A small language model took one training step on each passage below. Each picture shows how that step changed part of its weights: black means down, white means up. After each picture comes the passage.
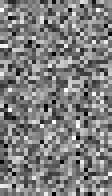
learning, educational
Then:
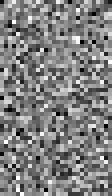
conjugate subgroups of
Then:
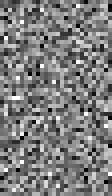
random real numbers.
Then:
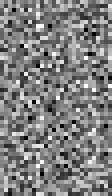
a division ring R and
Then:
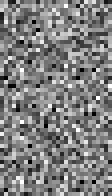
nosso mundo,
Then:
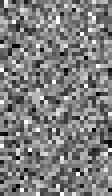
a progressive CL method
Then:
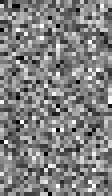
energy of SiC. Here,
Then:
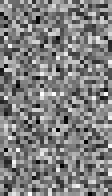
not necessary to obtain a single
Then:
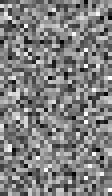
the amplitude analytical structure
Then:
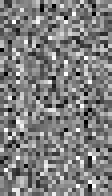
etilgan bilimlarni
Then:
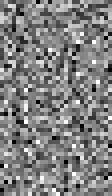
и уязвимостей
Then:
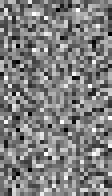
this all together we get the
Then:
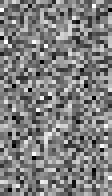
our way down we do not
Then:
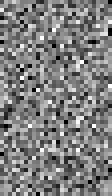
has positive entries.
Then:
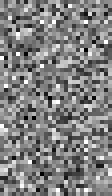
Planck Institut
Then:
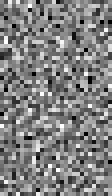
the Galois extensions
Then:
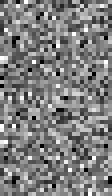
Box--Cox transformation
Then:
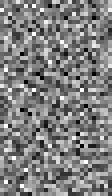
i.e, the set $\mathcal
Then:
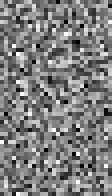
rumah tangga
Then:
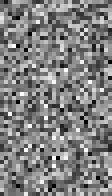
de horas exatas que
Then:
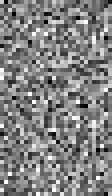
dans lequel aucun
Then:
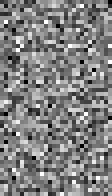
des densités comprises
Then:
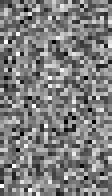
the physiological data. The results
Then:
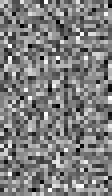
exist. However, given that
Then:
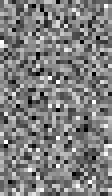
TQM мафкураси
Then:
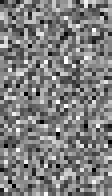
Fleischhauer for
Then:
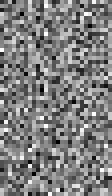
\end{equation} To
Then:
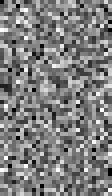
hotelu cechuje
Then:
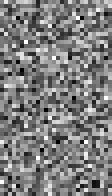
og udvikling i
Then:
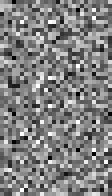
error rates for both
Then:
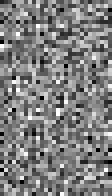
emission of two gluons by
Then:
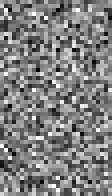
this paper we need to use the
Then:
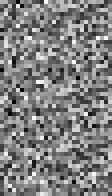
of the application around the
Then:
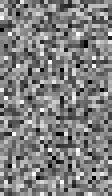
thermal radiation at the
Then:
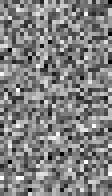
of course, on the other
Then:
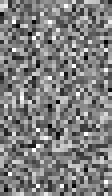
and holdout problems
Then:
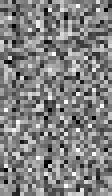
що входять
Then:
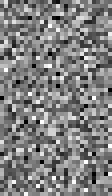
of a conventional MTP
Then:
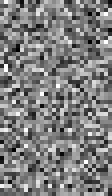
the genus of $X$ is
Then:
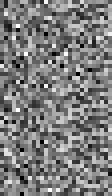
to make some preliminary
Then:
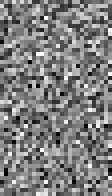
by choosing a gauge,
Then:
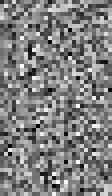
maydonida variantlar
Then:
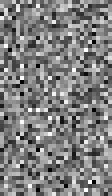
forward scattering in the
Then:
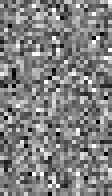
\`a v\'erifier.
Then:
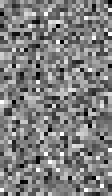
(as well as some additional
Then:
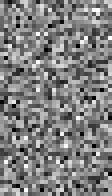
esse processo de resolução
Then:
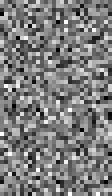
breaking lines correspondingly)
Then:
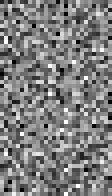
the equilibrium state
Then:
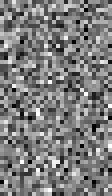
concise and semantically
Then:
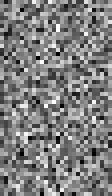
texto íntegro
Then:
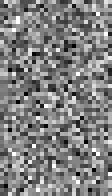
chuva na drenagem da
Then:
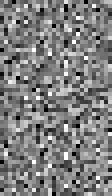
yozilgan o'zining
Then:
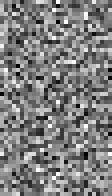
radial fluid velocity,
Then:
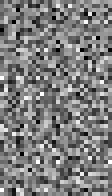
life.* In:
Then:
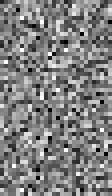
non-linear navigation.
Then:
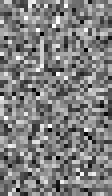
M. \noindent{\rm
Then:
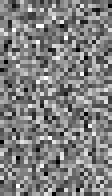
framework, mimicking
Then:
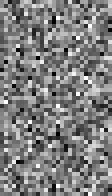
means. Smith \&
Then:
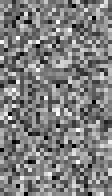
triangles to form Type
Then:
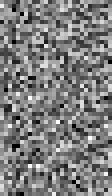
fair to assume that $P_C
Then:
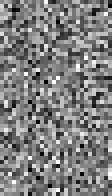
under stronger selection, where
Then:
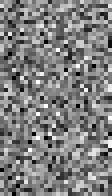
requires a pair of
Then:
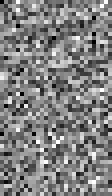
de los pacientes com
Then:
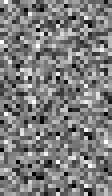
V_0 \times Q \times
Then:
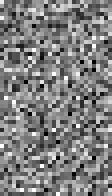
recall that Berezin
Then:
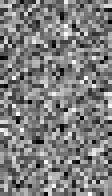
they already do.
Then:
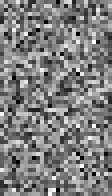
uživale su visok
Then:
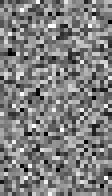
certain classical sets of
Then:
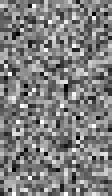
we found more convenient to
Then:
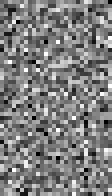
ettirib kelayotgan
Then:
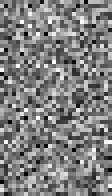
relativity which supposes that the
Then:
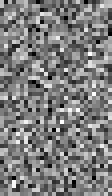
din convingere care se
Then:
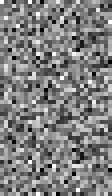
a source size,
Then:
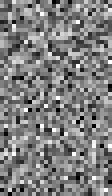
resumos eram lidos
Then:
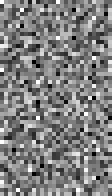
is in the Karluk group,
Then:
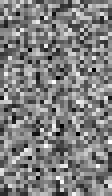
spaces in the next section. We
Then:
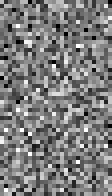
alisin ang damili
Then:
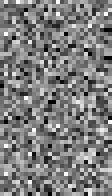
\varsigma, k \in
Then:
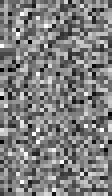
surface-density distribution
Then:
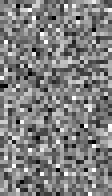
called a kilonova.
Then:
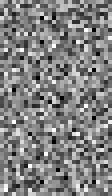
in the same way which we used in
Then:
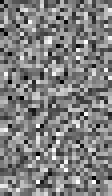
gefahren, welche den
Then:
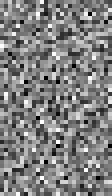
*International Journal of
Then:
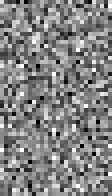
which resemble the shape
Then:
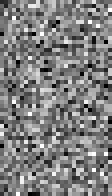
% \bibitem{delzant}
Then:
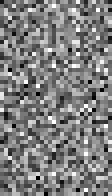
the norms decrease exponentially
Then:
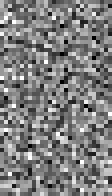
sum, and set \begin{equation}
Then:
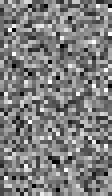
$m\ge 2$, be the graph
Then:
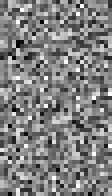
konumuna geçer.
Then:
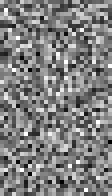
solutions is equal to the dimension
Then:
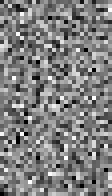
in our calculation. First,
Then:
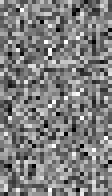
extreme helium stars and
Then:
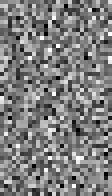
However unlike ref.\
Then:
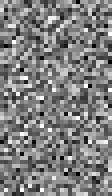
and $\mcX$ a full
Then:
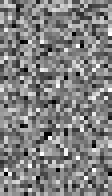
від можливих
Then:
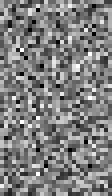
is a clique (in which case
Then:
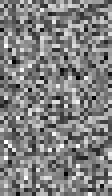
support the relation between the three
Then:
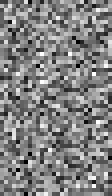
temperature we calculated the
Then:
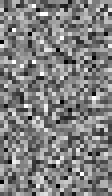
and access to emergency
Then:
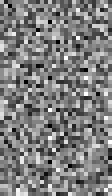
«*diritto al
